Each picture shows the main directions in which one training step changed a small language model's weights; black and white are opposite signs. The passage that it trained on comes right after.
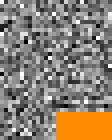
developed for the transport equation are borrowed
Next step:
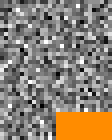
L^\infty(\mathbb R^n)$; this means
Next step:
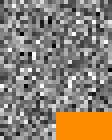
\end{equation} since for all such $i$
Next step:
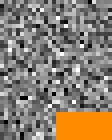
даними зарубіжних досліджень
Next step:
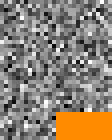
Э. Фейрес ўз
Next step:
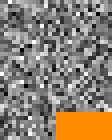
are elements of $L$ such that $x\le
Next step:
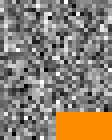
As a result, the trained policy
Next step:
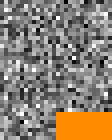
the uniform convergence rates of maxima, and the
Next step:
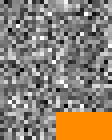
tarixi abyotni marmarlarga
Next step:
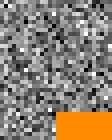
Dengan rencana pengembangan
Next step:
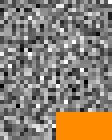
\eqref{Eq:CondExps} and
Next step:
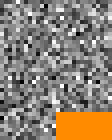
differential of $\overline{{\bf C}}$ with respect to the
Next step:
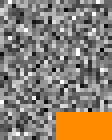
elements $b \in B$ such that $z =
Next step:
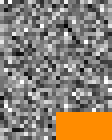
Falk, R. Randell, On
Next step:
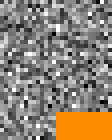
торговали только 59, а
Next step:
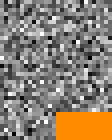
have, by a cyclic operation,
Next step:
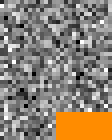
остановлена с целью
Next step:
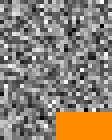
زودرس در وی و
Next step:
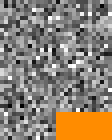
\end{enumerate} Every $\bl\in
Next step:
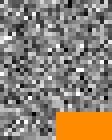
на реакцію держави на
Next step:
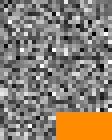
takomillashtirish orqali doimiy
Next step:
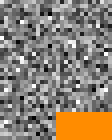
get an element in $\pi^{\infty}$? The
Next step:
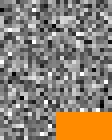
balanslarini tadqiq qilish.
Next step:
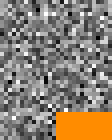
Natsionalnaya akademiya
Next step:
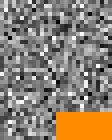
with the classical Fisher-KPP with
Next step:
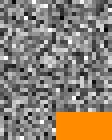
qu'un manquement à ses obligations
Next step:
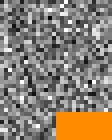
a general result on the hypercontractivity using
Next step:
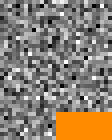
Aufnahme neuer Inhalte in das
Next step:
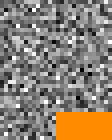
right-hand side is less than
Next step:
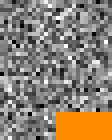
fundamentais para a implementação das
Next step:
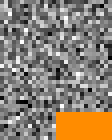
are candidates for the MSSR
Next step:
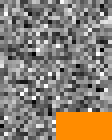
maternelle retenu dans cet article est
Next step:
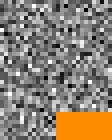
ижобий таъсир
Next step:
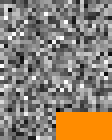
to many other distance-based topological
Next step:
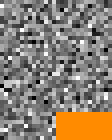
опыта, подготовки их к
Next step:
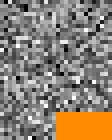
\overset{\rm law}{=}
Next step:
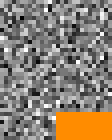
results, we make some conventions. Let
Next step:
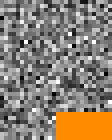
vanish which is not possible. Then we have%
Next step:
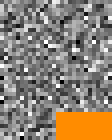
від поверхні ґрунту.
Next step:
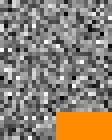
and (2.2) we find that
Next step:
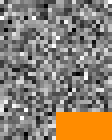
hypothesis of the form $\forall x .
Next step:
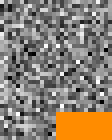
– сверх штата Для
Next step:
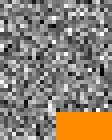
configuration. The latter corresponds to the
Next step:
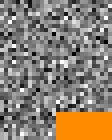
estudio de caso la muestra se
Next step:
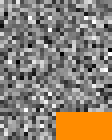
shunda ma’muriy yuk
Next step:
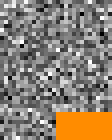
zona pedagógica (aulas)
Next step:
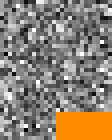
la secuencia didáctica. Las
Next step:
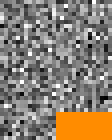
[CC] J.\ J.\ Carmona
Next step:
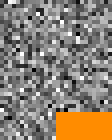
= 2$. \begin{verbatim}
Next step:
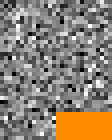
hypergeometric function and some multivariable
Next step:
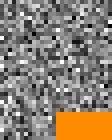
та антропометричним і
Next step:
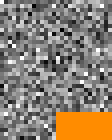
Comptes dont la compétence est
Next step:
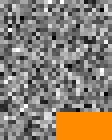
maps, it is convenient to think of
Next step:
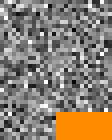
an image of $v$ via some $z
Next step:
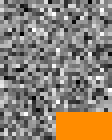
Bits/Timeslot} &
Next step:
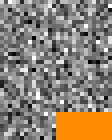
yang paling aman terlebih
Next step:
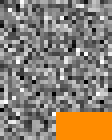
\gamma(\mathbf x)$ and $ \lambda(\mathbf
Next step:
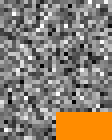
observado também que ambas as faixas
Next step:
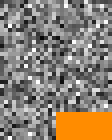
panjang untuk mencari air dan
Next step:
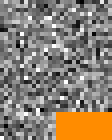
as follows: let $\theta: \bR\to
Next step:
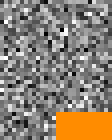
future consumption profile. They
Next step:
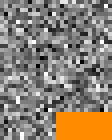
deb hisoblashni ma‘qullab
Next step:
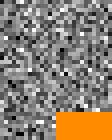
dual dynamic programming,''
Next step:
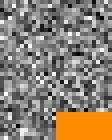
managerii, cât și
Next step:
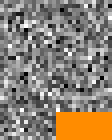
$k$-noncrossing braids without
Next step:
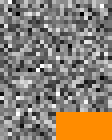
Alle Faktoren zusammen bilden ein
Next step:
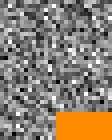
Cette dernière expression montre que la
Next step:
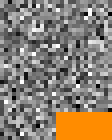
and let $B$ denote the open unit ball in
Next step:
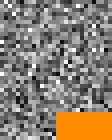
la media en las dos especialidades
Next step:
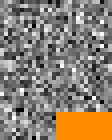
geven aan opvattingen van de
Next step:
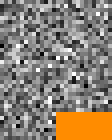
и приводятся критерии
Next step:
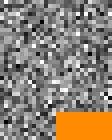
\quad & \mbox{if} \quad
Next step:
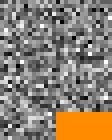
and nonlinear fractional integro-differential
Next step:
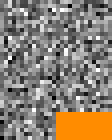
then $L$ extends to a reflexive
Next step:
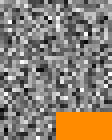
(2025). CHOLPONNING
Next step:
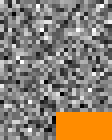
die biologische Fütterung
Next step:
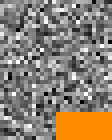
— Львів : Друкарня
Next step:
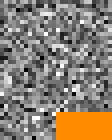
que mayormente fueron publicados en
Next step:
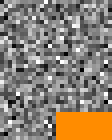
подготовки к ОГЭ по
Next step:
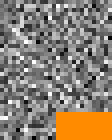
отношении крымчан к
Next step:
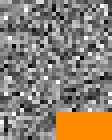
duration, acoustic intensity,
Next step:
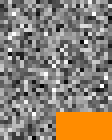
– Túnel Mario Covas em
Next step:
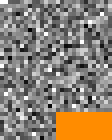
de víctimas de VG, es
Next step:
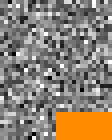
in three dimensional space, and a {\it
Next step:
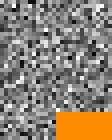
continuada a esses profissionais de
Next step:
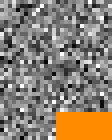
миясининг чап (мантикий)
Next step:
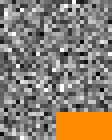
decision-makers are to be able
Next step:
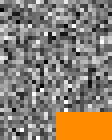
$u \chi - n_\gamma$. The summand
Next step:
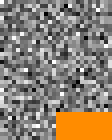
Sepel, L. M. N.;
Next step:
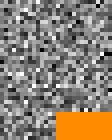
contains $\partial^+ U$ is an invariant essential
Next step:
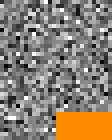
аналізу специфіки
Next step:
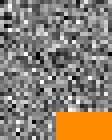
que a previsão legal existe,
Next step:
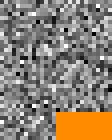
Com isso, evitamos a
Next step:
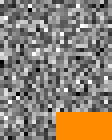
со стандартом – сортом
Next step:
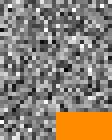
partially supported by NSF
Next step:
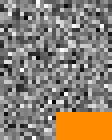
хўжалиги экинларига
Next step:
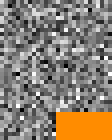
we find that the hyperplane must feature 36
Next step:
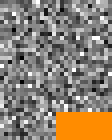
\begin{lm}\label{joining faces
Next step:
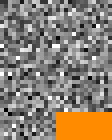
execute the $i^{th}$ task,
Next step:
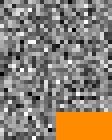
problems of the spectral approach to the study of
